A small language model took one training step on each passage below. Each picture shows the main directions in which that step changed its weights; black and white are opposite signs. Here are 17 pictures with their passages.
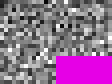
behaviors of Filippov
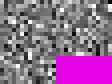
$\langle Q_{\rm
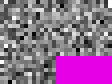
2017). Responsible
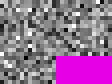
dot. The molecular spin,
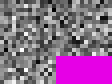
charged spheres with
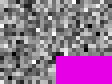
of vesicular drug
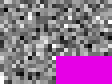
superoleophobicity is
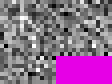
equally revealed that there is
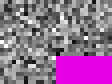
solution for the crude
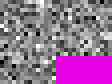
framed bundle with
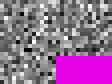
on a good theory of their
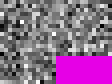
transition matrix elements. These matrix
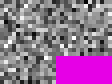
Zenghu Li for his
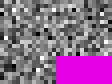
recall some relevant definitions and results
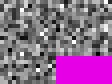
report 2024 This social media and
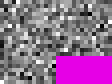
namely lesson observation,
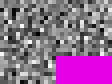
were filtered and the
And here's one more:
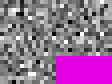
who just left needs help.
